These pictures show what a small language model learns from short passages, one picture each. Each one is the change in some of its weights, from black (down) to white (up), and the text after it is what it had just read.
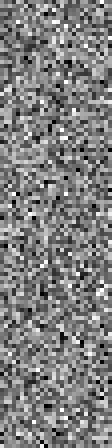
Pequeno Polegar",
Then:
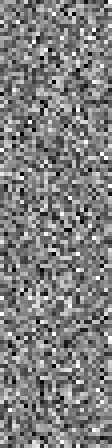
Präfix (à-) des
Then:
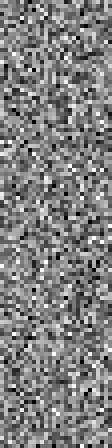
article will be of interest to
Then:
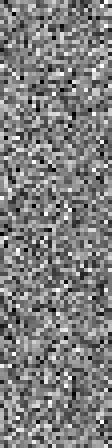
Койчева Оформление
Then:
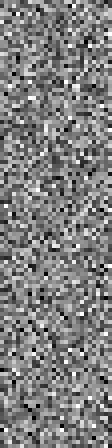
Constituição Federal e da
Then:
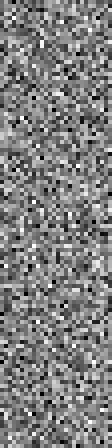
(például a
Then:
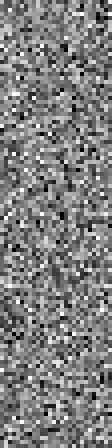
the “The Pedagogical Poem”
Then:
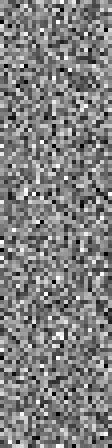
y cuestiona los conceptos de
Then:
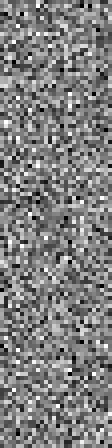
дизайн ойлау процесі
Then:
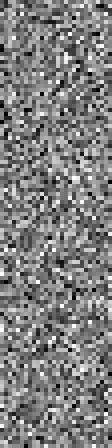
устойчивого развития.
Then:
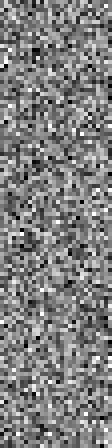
= hfd - hc$
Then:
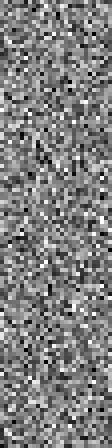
O conceito de Educação Ambiental
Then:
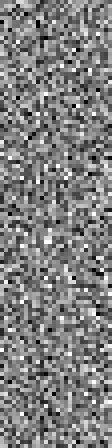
decorrentes do aumento de
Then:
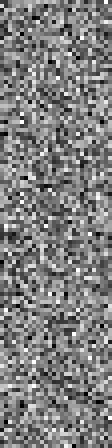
minors corresponds, as is
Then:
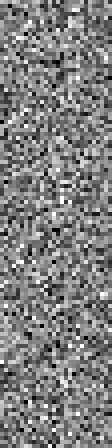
машҳур олимлари иш
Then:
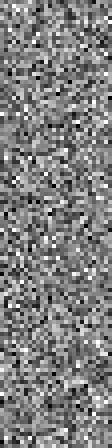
оказывая индивидуальную
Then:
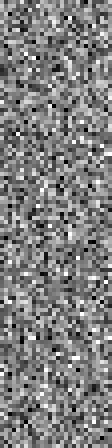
muy finos. La selenizona
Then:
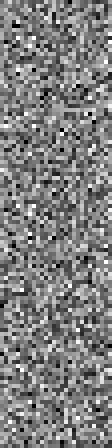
grade orquestral com 35
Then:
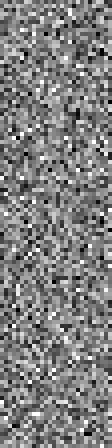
Slovėnija Antrinio
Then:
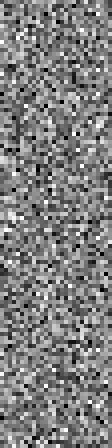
enfrentaron los tutorados durante
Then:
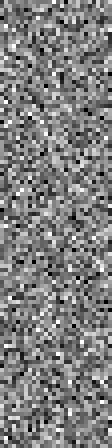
«Гірський сад» та
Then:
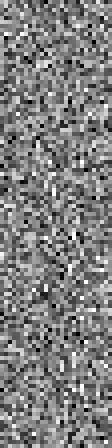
causes and consequences on
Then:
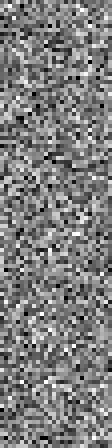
нм. Таблица 1
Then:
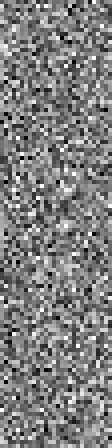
Средний Высокий
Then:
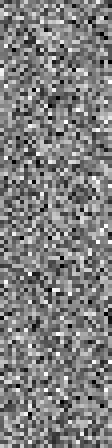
filtrado de componentes y
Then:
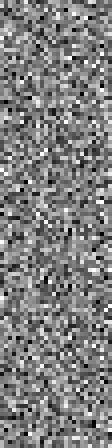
de São Paulo, Santos,
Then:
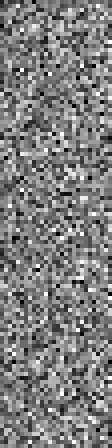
E. Grajdanskoe
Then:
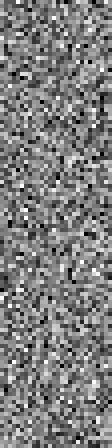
конвертируется лидерами в
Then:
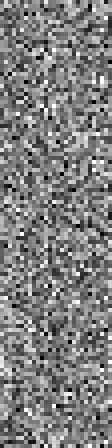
Spigset O, et al.
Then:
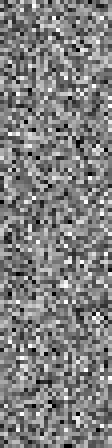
shaxsni tarbiyalash ta'lim
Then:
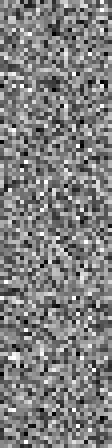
penelitian ini adalah menerapkan
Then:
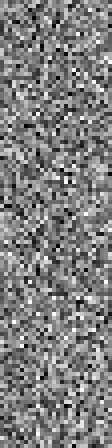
intervención quirúrgica,
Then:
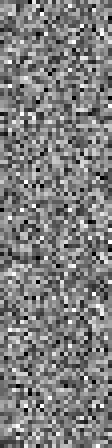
boshqarish bu jarayonda katta
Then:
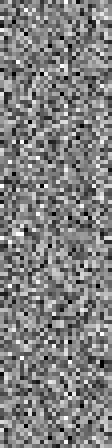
menghasilkan sesuatu yang
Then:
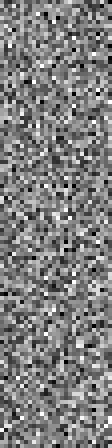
de 1980 vigente hasta el
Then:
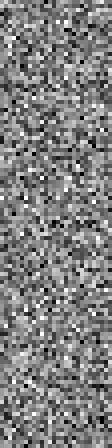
termen scurt”, ocupă în
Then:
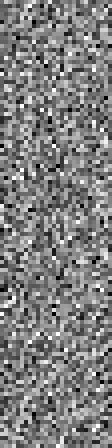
makon yuzaga keldi.
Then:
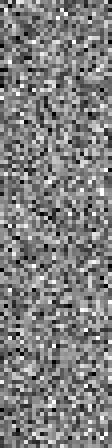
ko'rsatilgan sug'urta
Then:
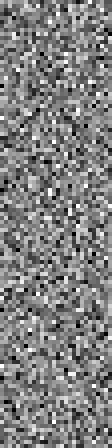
que sostiene: la espada con
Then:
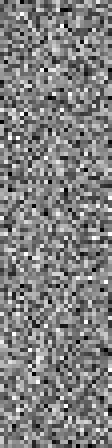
території України свідчить про
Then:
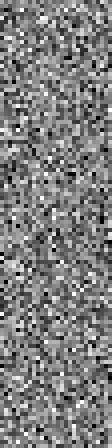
la forma clásica o popular presente
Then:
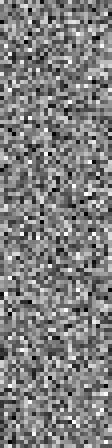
de 3 µm, sugieren
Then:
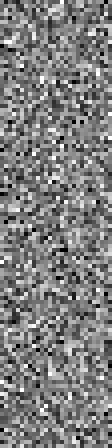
lo que nos hemos hecho parte de
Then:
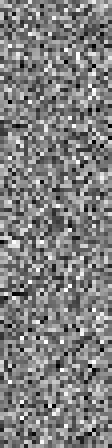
Acesso em: 18 jun.
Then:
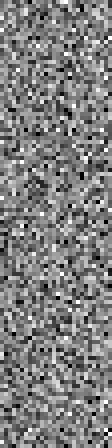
activity of 1.0 % aqueous
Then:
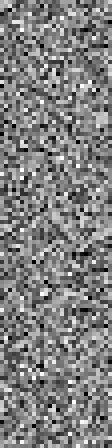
adabiyot, musiqa
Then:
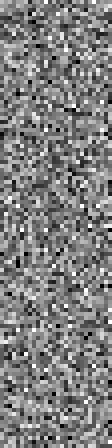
von Reichtum hinaus, indem
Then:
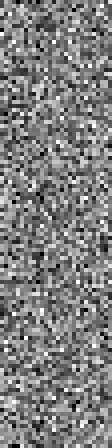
davlat universiteti Raximova
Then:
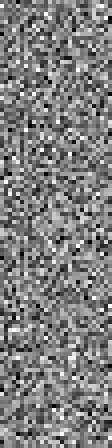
времени уровень развития
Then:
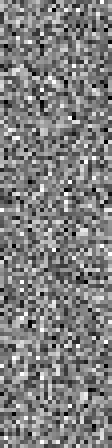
comunitario: ¿un combate
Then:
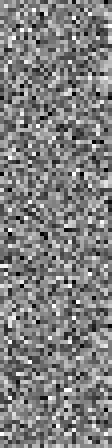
mais uma valiosa contribuição de
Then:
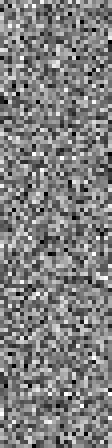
8,0 Русское Поле
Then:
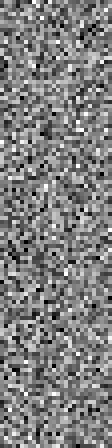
ulovlarda yurish)
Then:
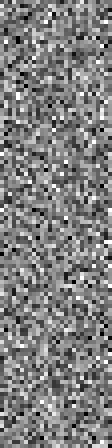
Isabela Gomes Rodrigues
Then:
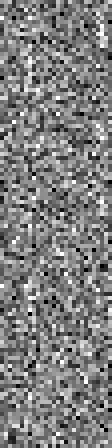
ta‘lim tizimi standartlariga
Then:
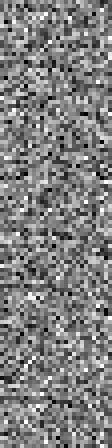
que possam atender à demanda
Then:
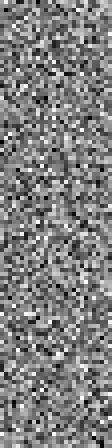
pastligi - O'zaro
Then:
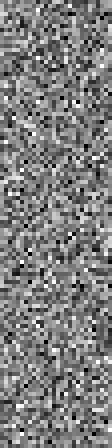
предлагает вам полностью
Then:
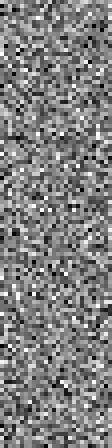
пов'язана з вибором
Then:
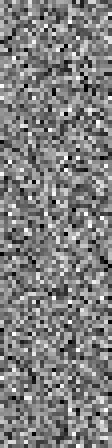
article, there is a close
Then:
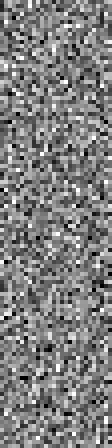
Shuxratjanovich - OILA
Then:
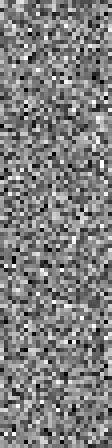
медицины, для пунктов
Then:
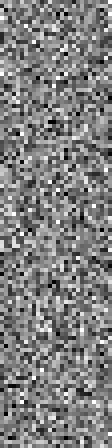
te hablo con lealtad, sabes
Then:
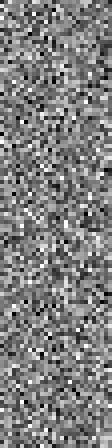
seu *Matéria e
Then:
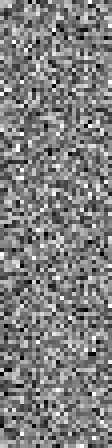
salarios pudo ser un factor
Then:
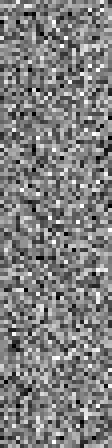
va qudratiga alohida
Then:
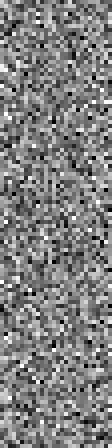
of Delaware. USA.
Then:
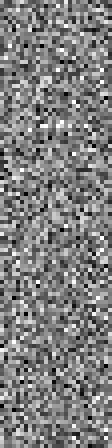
активный поиск нормативного
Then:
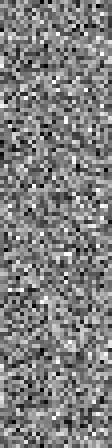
utformet etter etablerte
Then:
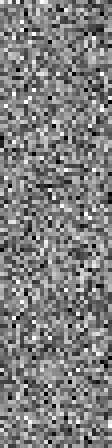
externe accountants is
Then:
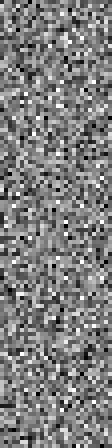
ручным методам относится
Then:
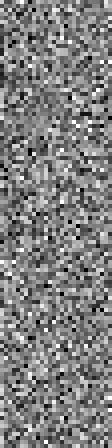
digital educational environment.*
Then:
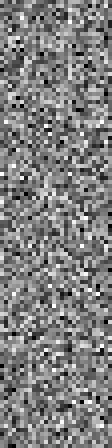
presented his proposals that it is
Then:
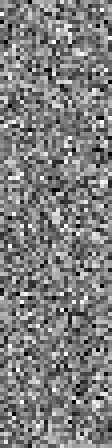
uygarlığa katılma
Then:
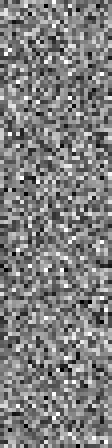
du marché boursier plus
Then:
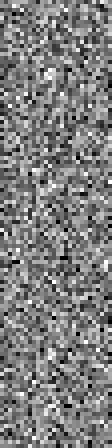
las relaciones familiares en un
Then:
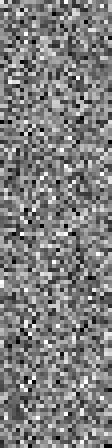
быть определяющей для
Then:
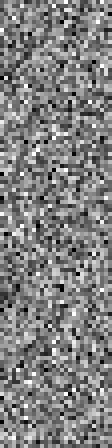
kaibahan sa performans sa
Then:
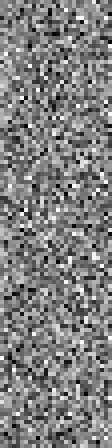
1. Fullan M. The New
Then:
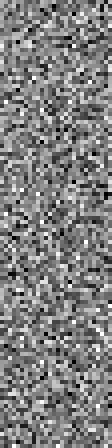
o som do cajado para ter um
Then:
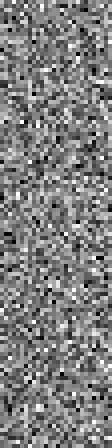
de la distribución poblacional de
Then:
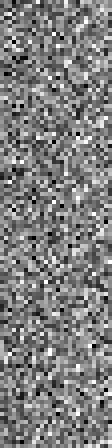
maydalash gorizontlari
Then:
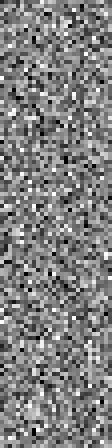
opciones reales permite estimar
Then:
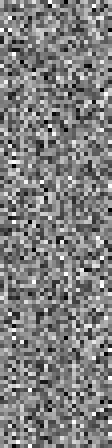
va ularning samarali jihatlari"
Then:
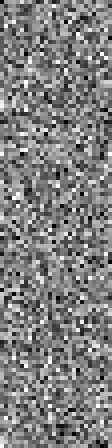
как носители русского
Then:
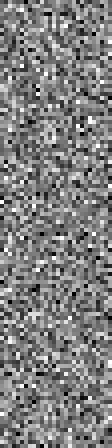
tomar forma. En el año 2000
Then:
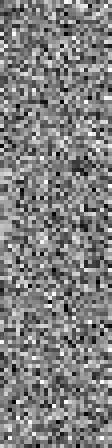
P. V., *Le elezioni
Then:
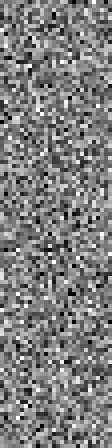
инвесторларни жалб
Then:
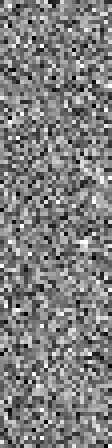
қабул қилинди.
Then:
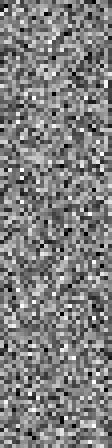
cultura de inovação torna-se
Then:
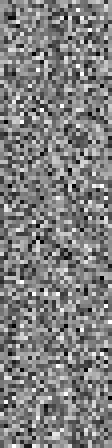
barest necessity for teaching
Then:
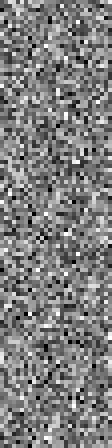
розвитку екологічної компетентності,
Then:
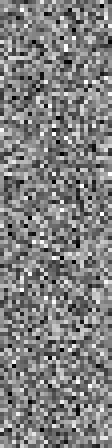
fomentar cánticos y
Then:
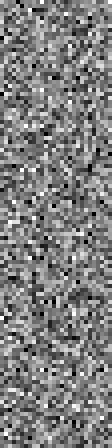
jihatdan: Ikki
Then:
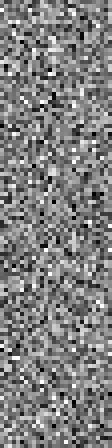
but I’m fine, maybe
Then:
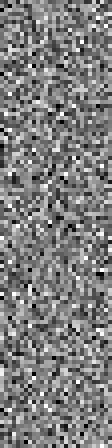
از بازگشت، من
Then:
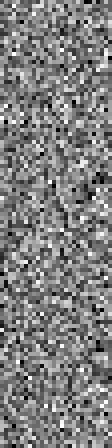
in the climatic conditions of the
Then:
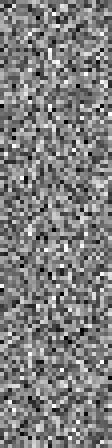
bir qator shart-sharoitlarning
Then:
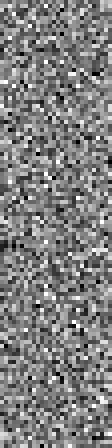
der Nutzungsart im Land
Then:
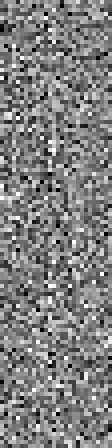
[14]; Каратерен -
